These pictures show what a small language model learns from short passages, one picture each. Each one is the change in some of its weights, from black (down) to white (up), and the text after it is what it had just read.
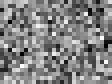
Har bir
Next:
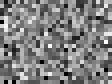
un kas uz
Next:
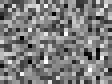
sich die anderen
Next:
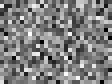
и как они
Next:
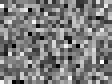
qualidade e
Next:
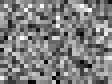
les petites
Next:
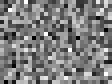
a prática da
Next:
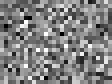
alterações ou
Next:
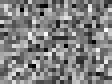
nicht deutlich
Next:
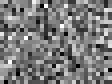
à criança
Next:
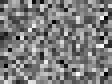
trys arba
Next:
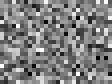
in: Der
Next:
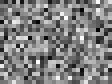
responsables de
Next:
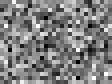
shu kabi
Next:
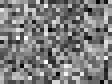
Membro da
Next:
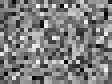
meio de
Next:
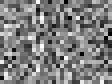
modernizatsiya qilish
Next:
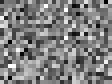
over den
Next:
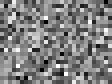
de la politique
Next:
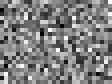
la réplica
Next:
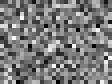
o cree que
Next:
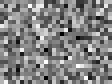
et al.
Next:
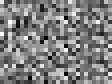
selon la taille
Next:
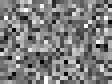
las capturas
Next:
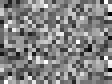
– Vol.
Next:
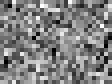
PA –
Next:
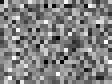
ligne pour
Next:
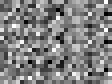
manusia di
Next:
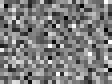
inson omili
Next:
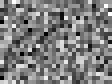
La interacción
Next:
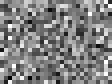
que ous
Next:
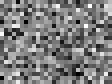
dengan pupuk
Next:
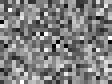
que do Norte
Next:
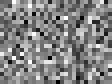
не был
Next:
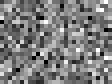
entende por
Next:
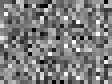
keng qatorlab
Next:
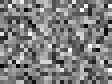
в учнів
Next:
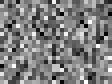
уч усули
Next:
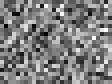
primeiro a ser
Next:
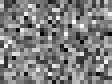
tahlil qilingan va
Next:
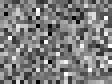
que, pese
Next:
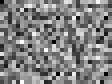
\lg N
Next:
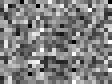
and attract
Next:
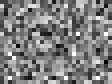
the proportion of
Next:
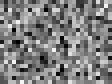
por una situación
